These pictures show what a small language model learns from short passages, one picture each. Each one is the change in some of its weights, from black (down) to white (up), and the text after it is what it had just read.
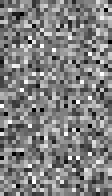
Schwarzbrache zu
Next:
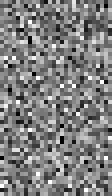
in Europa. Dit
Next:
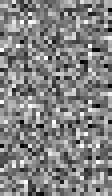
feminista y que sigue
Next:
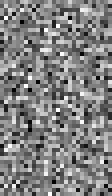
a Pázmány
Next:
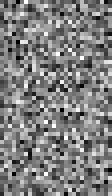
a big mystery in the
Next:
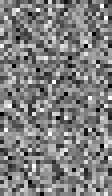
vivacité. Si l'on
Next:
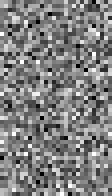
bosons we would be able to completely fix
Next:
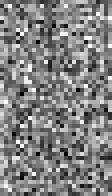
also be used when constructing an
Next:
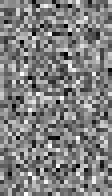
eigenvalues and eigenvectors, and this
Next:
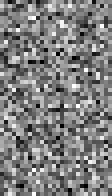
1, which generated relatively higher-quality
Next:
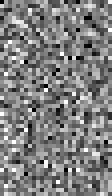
asosida jarayonni kuchaytirish
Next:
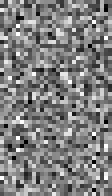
that apply 🚫 This question
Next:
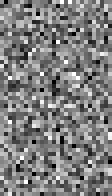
new and inventive methods to study and
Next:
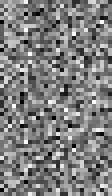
who had been consistently using the same
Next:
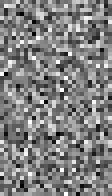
and so is the second term in Eq.
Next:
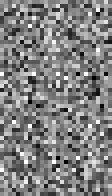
and nudging (cf.
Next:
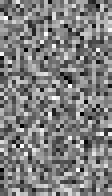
we get \begin{equation}
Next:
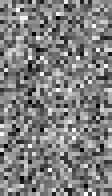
characterized by a micritic
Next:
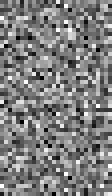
and efficient. [.] [.]
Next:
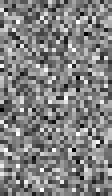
$n$-th unit cell,
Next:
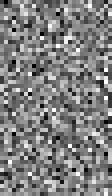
hom ashyo tarkibi
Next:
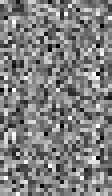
São Carlos (UFScar).
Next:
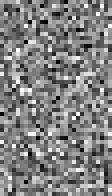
is assigned to Si-O bonds
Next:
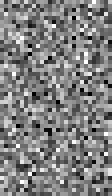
mutfağı terimlerini
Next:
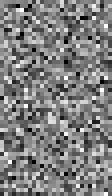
duration of the ringdown of the
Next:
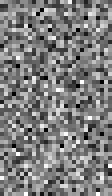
show that the mode-couplings between
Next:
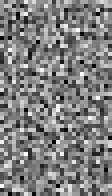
steric bulk associated with the compounds.
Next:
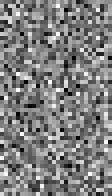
and no dissipation but with some
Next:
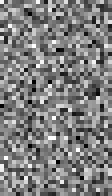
and the latter was a laminate including
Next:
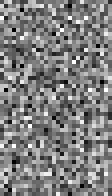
In order to apply this restriction, we
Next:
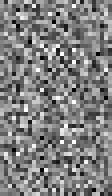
positive results in terms of improved tolerance
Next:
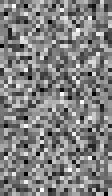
phase space integration of the virtual contribution shows numerical
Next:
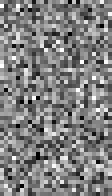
achievement that he chooses his
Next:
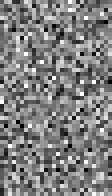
\end{eqnarray} where $w$
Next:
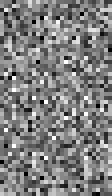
muassasalarida alohida
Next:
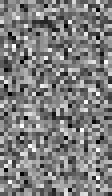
ensures confidentiality of data
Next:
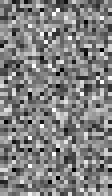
el desarrollo de la competencia
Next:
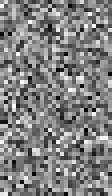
to reduce waiting time²⁷. The
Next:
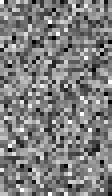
old and recent companions God be
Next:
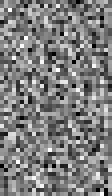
as input and are trained to recover
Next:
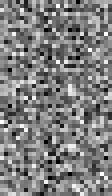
давомида (Андижон
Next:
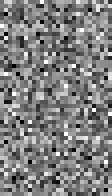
kunda ta'lim nafaqat
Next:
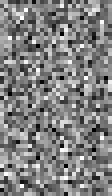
point to and explain the meaning of
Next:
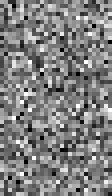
the scalar field $\phi$. We will take
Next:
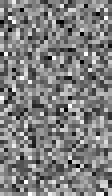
which poses an additional danger to
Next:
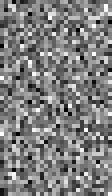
\partial_\mu \phi,
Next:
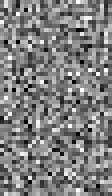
plant is *Prunus
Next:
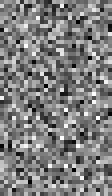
in its simplest form the kPS algorithm
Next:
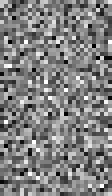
costumbres, prácticas
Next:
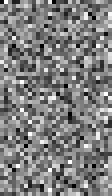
parameters (Thodi, vocal
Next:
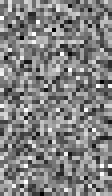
people living with dementia. On
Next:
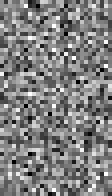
Cured Specimen) Fig. 10.
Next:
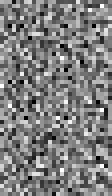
season. Moreover, at
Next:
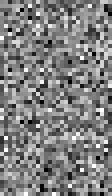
We collect 105 resumes in
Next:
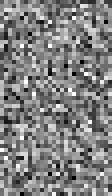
texnologiya, internet tizimlari,
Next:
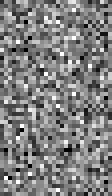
продукції переробної
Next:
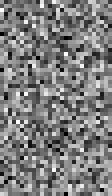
below, where several women had achieved leading
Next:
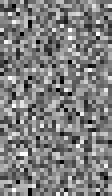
students. Teachers might feel
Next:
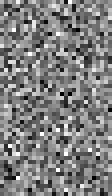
of take-home ration of
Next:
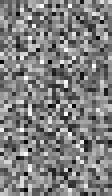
amount of collected data for precise measurements.
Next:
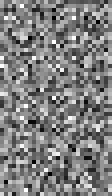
qilish borasida amalga oshirilayotgan iqtisodiy
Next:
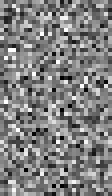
and its conjugate plus those dependent
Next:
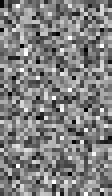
Academic Studies Press, 2019
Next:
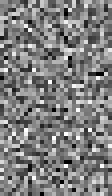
was used. «Clip on» thinking
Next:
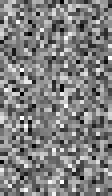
if when tasting the taste does not
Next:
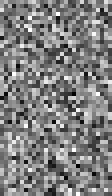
high amplitude events. Based on
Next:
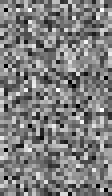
NT-DNT communities.
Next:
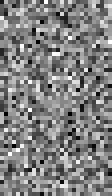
Moderate bioactivity against
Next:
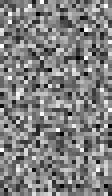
partial differential equation. If such representation exists for
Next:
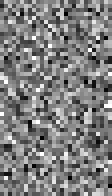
fuentes de información sobre
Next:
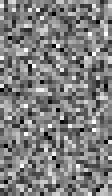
region, reflecting the combined influence of
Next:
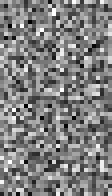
and electronic properties, which can be
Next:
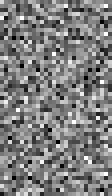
ишке ашырат.
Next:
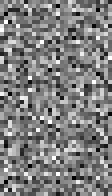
выполнена в
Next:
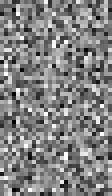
ácido nítrico y
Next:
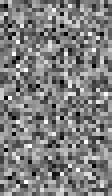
periphery, can drive large
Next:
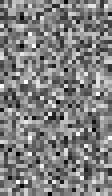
overall mortality fraction $\delta$. We
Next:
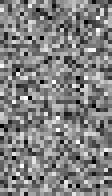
*Revista de Hispanismo
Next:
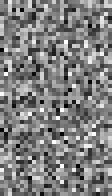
reklama qilinmaydi.
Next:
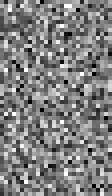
the number of single symbols inside the
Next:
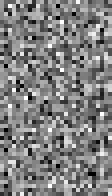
interpolation, reconstruction, and
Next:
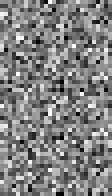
eșecului; determinarea
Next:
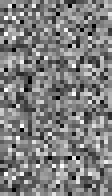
milliy davlat bayramlari
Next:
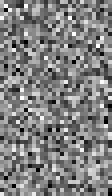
IBN to address service requirements are
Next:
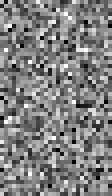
el cáncer por la Agencia
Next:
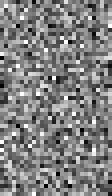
stock carbon estimation and monitoring in large spatial
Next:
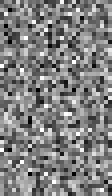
certain task in order to help them improve their
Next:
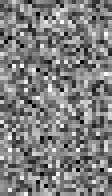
free charge carriers leading to the
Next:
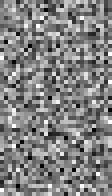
the events which are set in motion when one
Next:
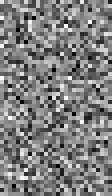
roads. To achieve this, research
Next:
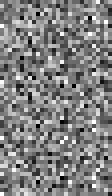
in which the distribution for the whole charged particles
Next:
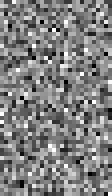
century. The knowledge obtained in the field
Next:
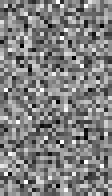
in which case is providing additional strength due to
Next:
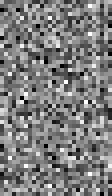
dynamic methods. The method of simple rate of
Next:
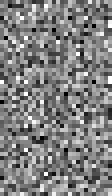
$\omega$ and $\omega_0$
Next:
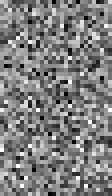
institutions and run from early childhood to either
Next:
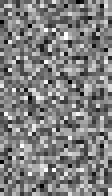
is applied since each subject has its
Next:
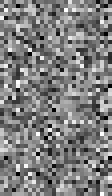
ўзбек халқининг
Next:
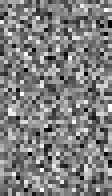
$LS \rightarrow S$ transition points are
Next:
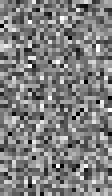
that aim to **increase participants'
